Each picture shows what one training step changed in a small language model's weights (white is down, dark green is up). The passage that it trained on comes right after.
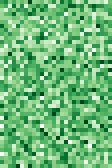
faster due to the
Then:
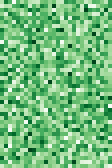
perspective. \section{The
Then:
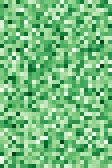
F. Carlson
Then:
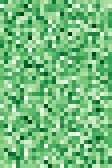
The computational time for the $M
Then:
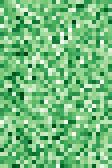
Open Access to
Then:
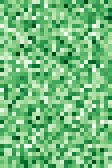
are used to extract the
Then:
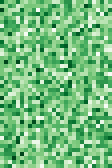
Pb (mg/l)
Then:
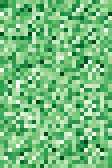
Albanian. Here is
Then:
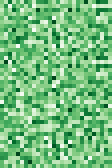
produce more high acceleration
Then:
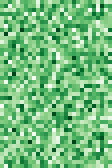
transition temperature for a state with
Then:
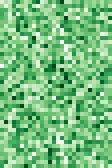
Abstract Delta State
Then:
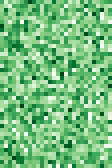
much better agreement
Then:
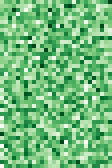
derived from the mapping
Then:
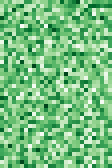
extensions improved the computing
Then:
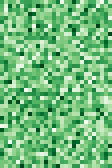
part of, but not exclusive
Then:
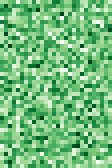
and in the post monsoon
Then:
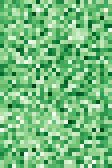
TvI | ✓
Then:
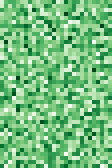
validate the simulated wing
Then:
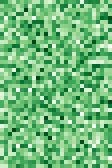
can be also observed that the
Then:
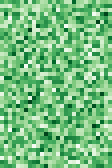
to explain the nature of
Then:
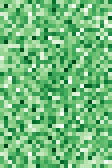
18, which had the
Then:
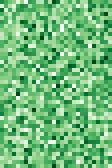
small $y$ component leads
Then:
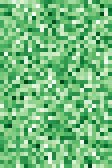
Perceptron Neural
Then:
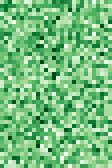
inconsistent. To
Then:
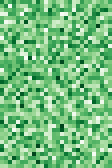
teachers, are also
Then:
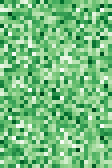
sphere fulfill all
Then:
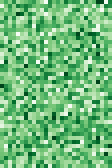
is, the angle between
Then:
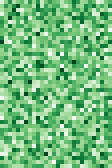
figure based on his
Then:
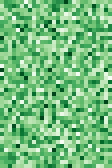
both heat and electricity)
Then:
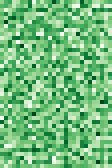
reported in our previous study on
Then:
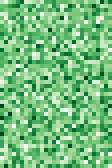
of blood vessels.
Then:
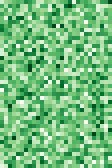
in the distribution of major
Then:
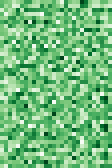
described above show that the
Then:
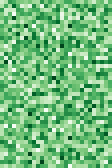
produce a moderate
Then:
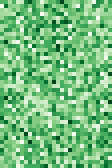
UAV-BS, the
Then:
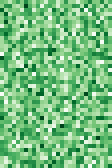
has received funding from
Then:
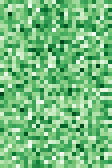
example charge density waves,
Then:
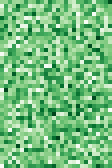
of the strengths of each
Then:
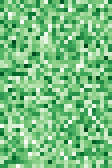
Tables A.1 and
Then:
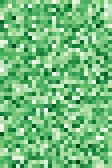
observation that if the potential is
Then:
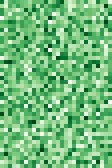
un contour passant
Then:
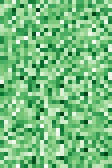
swarm optimization-based
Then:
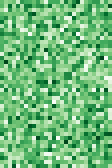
factors, which reduce, for
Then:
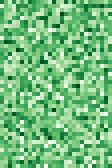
transform of $J_n$
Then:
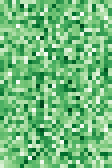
larger scale in similar systems.
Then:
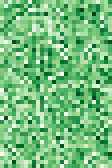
angle $\th_k$
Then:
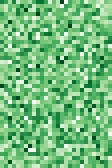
\frac{k_0 \Delta
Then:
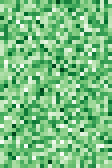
the past few months
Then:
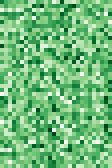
note is more efficient, is
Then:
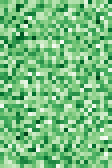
CBDCs have reduced
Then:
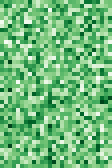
on scientific
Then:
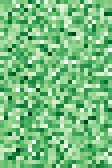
along the spin parameter can be
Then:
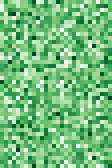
Nakagami $m$
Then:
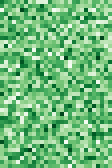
of inertia is too
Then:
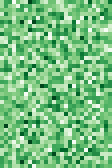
droplet cases in static
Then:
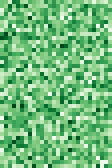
the personnel performing the
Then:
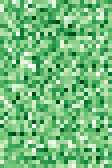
where oral glucose load
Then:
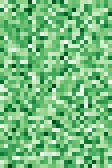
guarantees that the
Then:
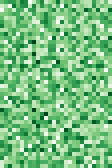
products like satellite
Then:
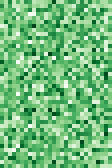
carried out using a
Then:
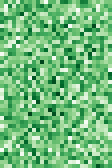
of the present work, it
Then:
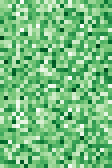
b \rangle|$, and the electron
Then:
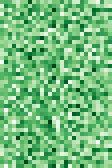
as well as the calculated values of
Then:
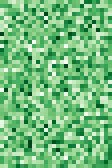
based on a combination of
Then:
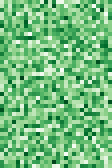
textural patterns.
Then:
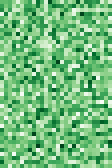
and students. This can be
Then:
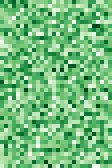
thus the coherence between
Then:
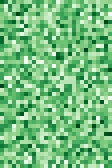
y \mid \exists
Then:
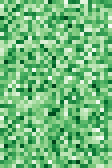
the peaks of the low
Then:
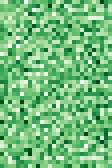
of non-saturating
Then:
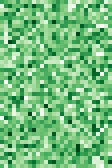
The experimental data are well fitted
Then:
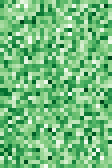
{Concept drift
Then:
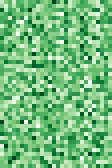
time evolution of the reduced density
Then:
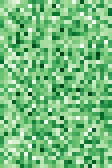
case where $\mathbf{D} =
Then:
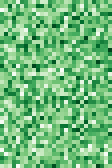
tracker, w
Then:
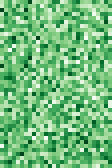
owing to the different technical
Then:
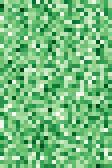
Traumatic head
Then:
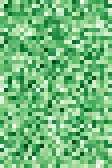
state than a weakly
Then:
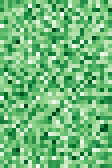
invariant provided they have a
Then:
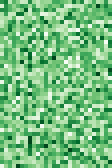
the next layer of the
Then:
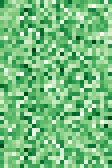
is \begin{align} H =
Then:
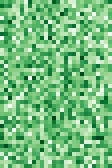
or inverted gradients,
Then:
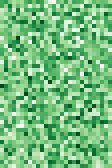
is consistent as the region where
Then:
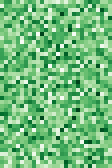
these 24 centers is
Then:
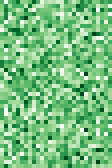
had befriended me
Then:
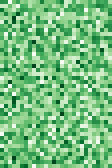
high. In this context, a
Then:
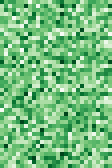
weekend in order to
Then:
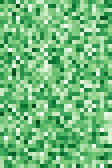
education policy and
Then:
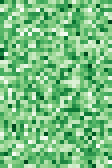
Respiration + + + +
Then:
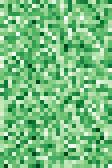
the radar plots,
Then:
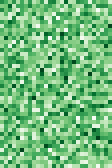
of the project. 7.3 A
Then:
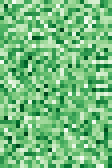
procedures which we
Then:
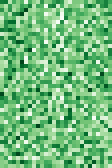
\in R^{m \times
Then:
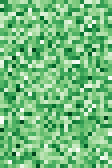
the project objectives and
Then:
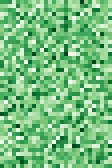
masked language
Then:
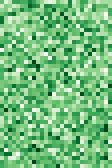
various ways over time.
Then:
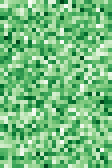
excellent results. Detector
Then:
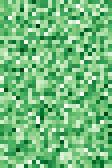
G , the inner vertex number
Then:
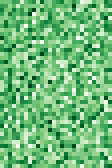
altered sensorium and
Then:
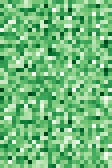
has not been validated against
